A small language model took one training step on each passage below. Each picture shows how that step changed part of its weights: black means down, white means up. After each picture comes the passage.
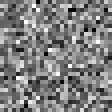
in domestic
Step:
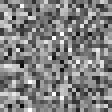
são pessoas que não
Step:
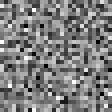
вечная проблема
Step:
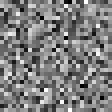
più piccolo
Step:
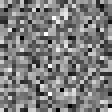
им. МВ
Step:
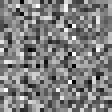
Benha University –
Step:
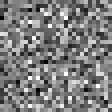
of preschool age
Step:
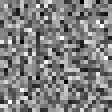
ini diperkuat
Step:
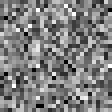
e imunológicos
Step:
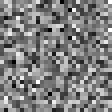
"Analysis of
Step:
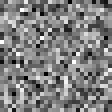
advokatlar tomonidan
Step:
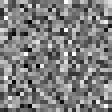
mixta tomando
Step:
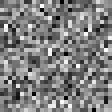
diversidade, a
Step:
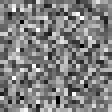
languages. It
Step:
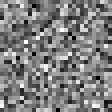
eng keng tarqalgan
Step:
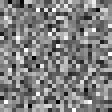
Parte del convento
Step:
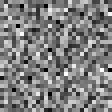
Fällen mag
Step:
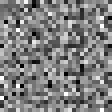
eng samarali yo'li
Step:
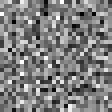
different religious and
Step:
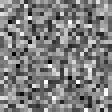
réalisées par la
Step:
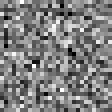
на посебните
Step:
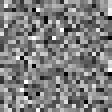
Sur y Este, la
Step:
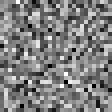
o'zbek tiliga
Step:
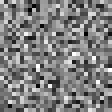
виконаних дій
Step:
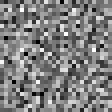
des Betains
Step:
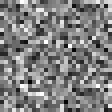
Aks holda,
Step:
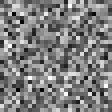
estágio permitiu que
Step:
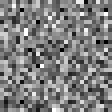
dan mengukur
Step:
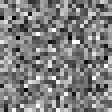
diversas disciplinas e
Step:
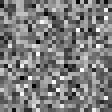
la monnaie
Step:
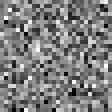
e as vantagens
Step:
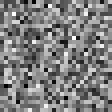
Azevedo. Por
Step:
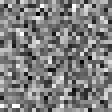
as metodologias utilizadas
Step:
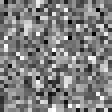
el arrendamiento
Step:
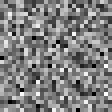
Como en otros
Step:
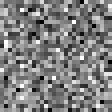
uchun tanlay olish,
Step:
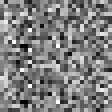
эффективности работы являются
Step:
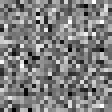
el profesor de
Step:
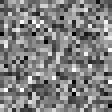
on Anaemia:
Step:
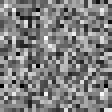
heeft daar
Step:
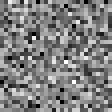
через постійне
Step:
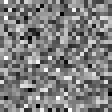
güneyinde yer
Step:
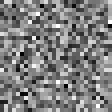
and the number of
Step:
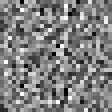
Bolalar bilan
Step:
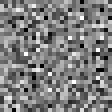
poderiam lecionar
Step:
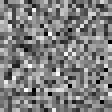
радиатора и
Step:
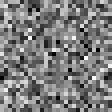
tahlil qilindi,
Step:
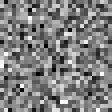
сравнению с
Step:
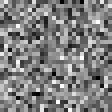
sabab bo‘lgan
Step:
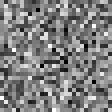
medicina tradicional
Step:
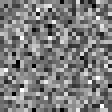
la vez, un don
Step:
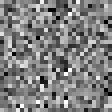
prison "La
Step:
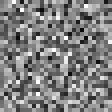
- Santoso,
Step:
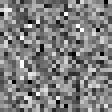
leitura não da
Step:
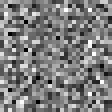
takomillashtirishda katta ahamiyat kasb
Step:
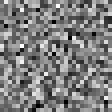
Types of
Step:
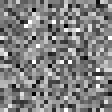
passa, o que
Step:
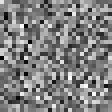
dados e suporte para
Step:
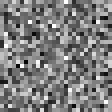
ijodining eng
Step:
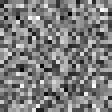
комплекс мер,
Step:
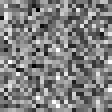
zarur bo'lgan
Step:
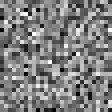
При этом материально
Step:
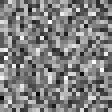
Biologi pada mata
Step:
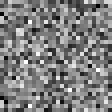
A prática forense
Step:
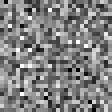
Созданное в
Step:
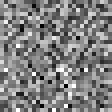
vida sexual dos
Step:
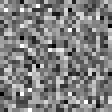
4. Madson
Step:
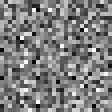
різним. У
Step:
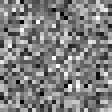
estudo atendeu ao
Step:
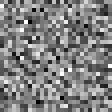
Congreso Internacional
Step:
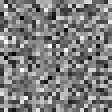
diagrama de casos
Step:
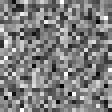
til va musiqqa
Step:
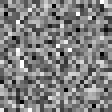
desestiman que la
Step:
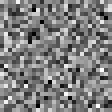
haqidagi, kasb va
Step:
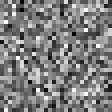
a construção de cerca
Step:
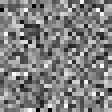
morfologik tomonlarini
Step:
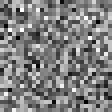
18. Parmakların
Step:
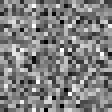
Ommaviy axborot
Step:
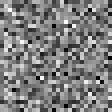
água na bacia
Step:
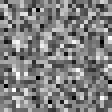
juga memberikan
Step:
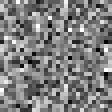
- turizm sohasini
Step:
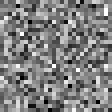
magistrados que não
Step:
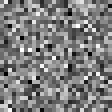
ganz an die
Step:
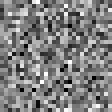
ciencias sociales.
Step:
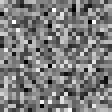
las necesidades de su
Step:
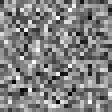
e cubista;
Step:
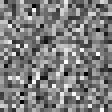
она применяется
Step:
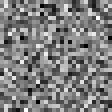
noch nicht tot
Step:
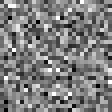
structure and
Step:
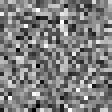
works of art
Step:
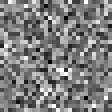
debates sobre la
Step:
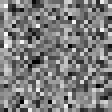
tushunchasi ko'p
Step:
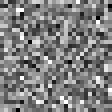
altos e todos os
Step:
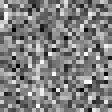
alohida ta'lim
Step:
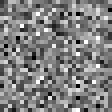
Conseiller de
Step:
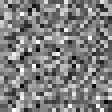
boshqarish samaradorligini oshirish
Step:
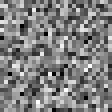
Journal Of History
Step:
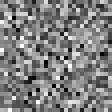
foram desenvolvidos para
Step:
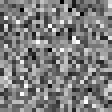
os sobrados
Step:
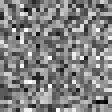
în română”
